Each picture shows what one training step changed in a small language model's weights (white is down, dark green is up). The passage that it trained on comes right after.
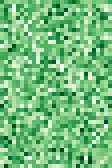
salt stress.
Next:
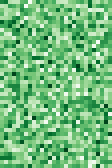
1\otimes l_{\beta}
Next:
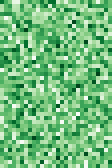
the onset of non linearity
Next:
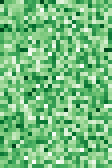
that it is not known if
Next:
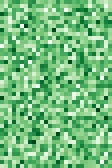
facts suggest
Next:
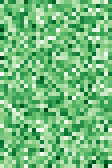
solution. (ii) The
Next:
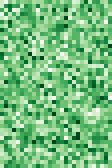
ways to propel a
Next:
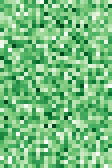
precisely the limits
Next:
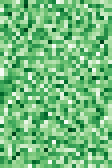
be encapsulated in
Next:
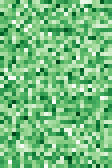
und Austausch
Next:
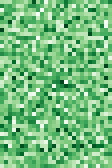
aos estudantes
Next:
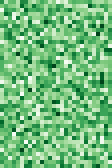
до якого
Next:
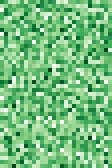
in the women presenting
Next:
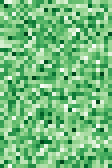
of $\zeta$ and
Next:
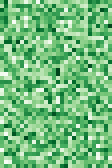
For the analysis of thick
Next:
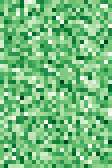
yang mendukung
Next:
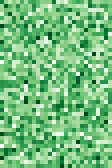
processes should be organized
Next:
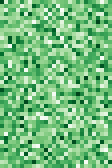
Baltic Sea.
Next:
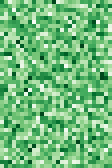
fibre of $F$
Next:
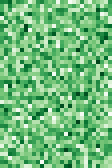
shilliq pardasini
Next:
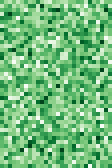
at the origin. The
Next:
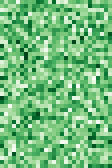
[10]. This results shows
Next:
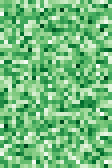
ustki qismi
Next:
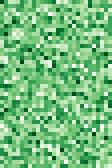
vector dual problems to
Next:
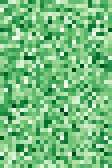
in C7. No
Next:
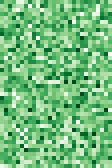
de produção(ex.
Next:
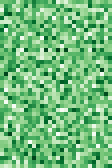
where the splitting of
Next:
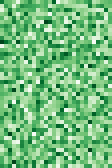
relevance conditions and also
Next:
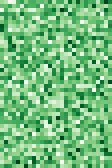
mesh-grid points
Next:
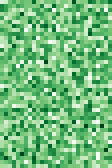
drawn from the
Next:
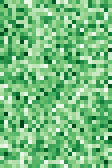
ijodlari obraz
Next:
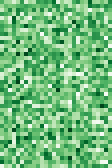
Revistă Formula
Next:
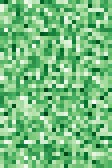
& Gouverneur,
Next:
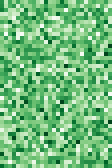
oscillator with a
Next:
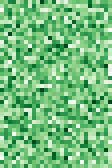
have been examined from
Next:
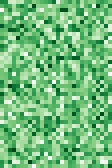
truth vector, and
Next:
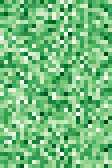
simple description of the
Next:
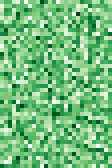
Government) - Other
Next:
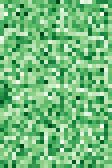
^A day 7
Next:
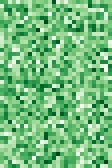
background, so
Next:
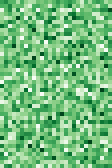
de. A utilização
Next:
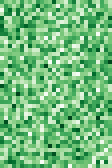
Con el objetivo
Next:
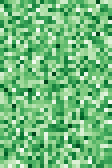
per capita rice
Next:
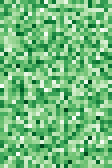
assume that both of them
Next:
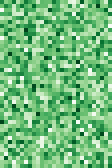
criminal activity in
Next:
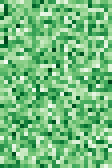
by considering the fixed
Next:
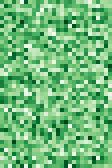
value $\x$ on the
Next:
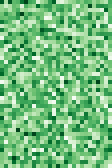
inverse model with variable
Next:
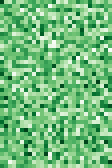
completely solved the problem
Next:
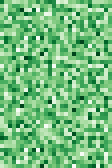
\end{proof} The
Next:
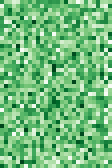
and challenges for
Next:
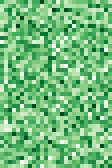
are: Color and
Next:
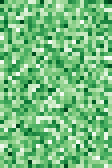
rely on increments of this
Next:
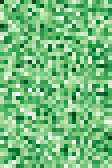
in Table 1. Table
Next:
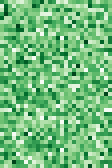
by the naturality of
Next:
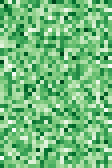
homomorphism to $G$. We
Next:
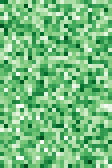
radiation mode.
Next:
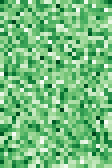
khususnya di
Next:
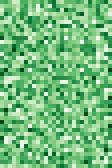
items reported
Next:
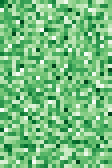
la repulsión y
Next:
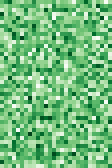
spectrum [10], this
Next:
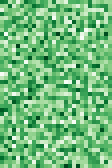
preliminary direct problem
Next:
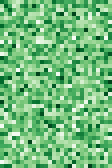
technology at the company
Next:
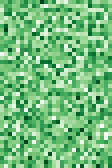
was created to assist
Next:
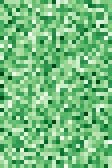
get a completely different
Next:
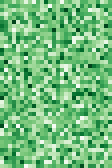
La famille
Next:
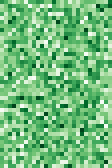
sistema penal
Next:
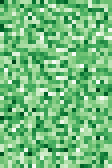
constant that does not
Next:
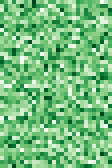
closure, that enabled
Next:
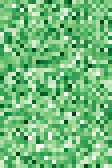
and neither of these),
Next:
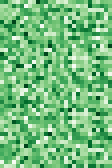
1 - \displaystyle
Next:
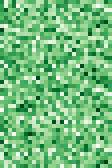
a quotient of
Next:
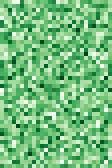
I had not at that time
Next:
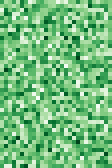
качества и
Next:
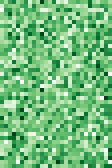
have specific provisions
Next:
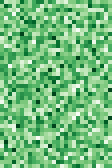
of this map over any point of
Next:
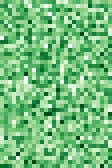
kind in terms of
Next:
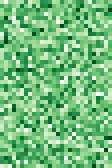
by the QMEAN
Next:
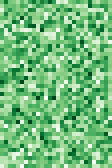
for arbitrary
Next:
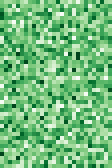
domain *S* containing
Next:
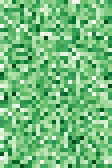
to undergo further
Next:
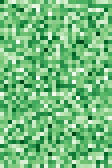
\] \end{theorem}
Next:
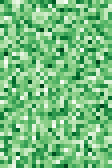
the armor of the
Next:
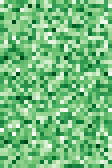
flow. We also found
